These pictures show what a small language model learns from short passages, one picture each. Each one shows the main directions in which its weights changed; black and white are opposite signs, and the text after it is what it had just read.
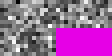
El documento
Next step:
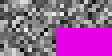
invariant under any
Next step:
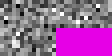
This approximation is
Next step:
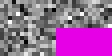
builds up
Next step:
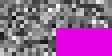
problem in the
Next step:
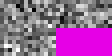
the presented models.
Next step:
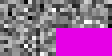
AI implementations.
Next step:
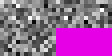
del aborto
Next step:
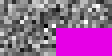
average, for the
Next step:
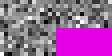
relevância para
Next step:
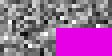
positivization of
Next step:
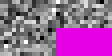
optimal range of
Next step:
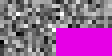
the square
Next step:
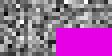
we recall the
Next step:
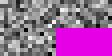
que se ha
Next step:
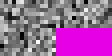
el plan virtual
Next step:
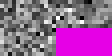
ha implicado
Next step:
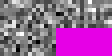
we can see that
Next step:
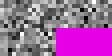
of human
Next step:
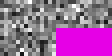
$\Delta z$
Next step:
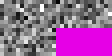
is unitary
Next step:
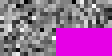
fixed point, since
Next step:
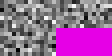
4, the
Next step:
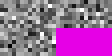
value of 1 is
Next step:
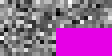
can complicate
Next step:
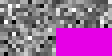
a multi-view
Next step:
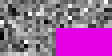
a higher spectral
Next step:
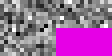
не лише з
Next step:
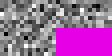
difference is that,
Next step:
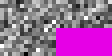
que necesita
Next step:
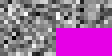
studied a model
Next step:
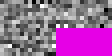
a twice
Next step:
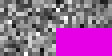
the effects of
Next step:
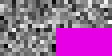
do Departamento
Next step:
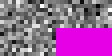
De modo
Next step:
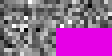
and disorders
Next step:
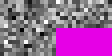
sí mismo
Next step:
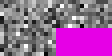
da infância
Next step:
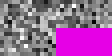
two quantities.
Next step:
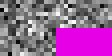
features predicted within
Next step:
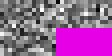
is available in the
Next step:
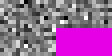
- Bij
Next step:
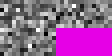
particles accelerated
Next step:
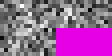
shower of
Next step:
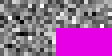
и формы
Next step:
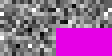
Source of
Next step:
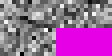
have made use of
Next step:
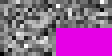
solution for the
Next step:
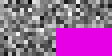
"see" on
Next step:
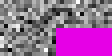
proposición que
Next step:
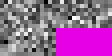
upper panel of
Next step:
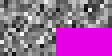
of the flame
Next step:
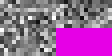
bir necha
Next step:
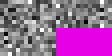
represent, for
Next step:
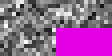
va texnologik
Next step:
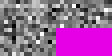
Green functions including
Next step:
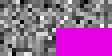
motion (``We
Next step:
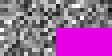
evolution of the density
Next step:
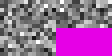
how sensitive the
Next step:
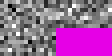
the absorption cross
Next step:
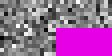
di China
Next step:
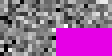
estimated by
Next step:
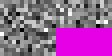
theorems for
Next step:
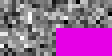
shown in panels
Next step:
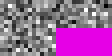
the predictions.
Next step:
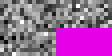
de alunos
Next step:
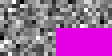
va noqulay
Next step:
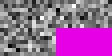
care se
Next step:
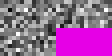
vector and it
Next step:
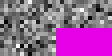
parameter is changed
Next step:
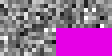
self energy of
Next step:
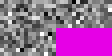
like instability
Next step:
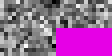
two ways of
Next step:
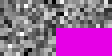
some of the properties
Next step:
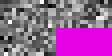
of economy
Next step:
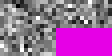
be found between the
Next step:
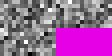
observaron un
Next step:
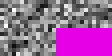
the intersection of
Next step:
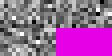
is worth
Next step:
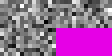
humano a
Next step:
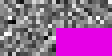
o professor
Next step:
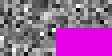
techniques without
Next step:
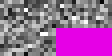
total filling
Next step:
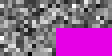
ter em mente
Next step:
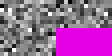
a preparação
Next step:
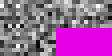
Cara E.
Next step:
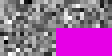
derivative of the
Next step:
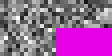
projective measurements
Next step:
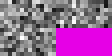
have considered Van
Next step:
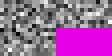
to the charge current
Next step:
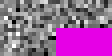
as polarized and
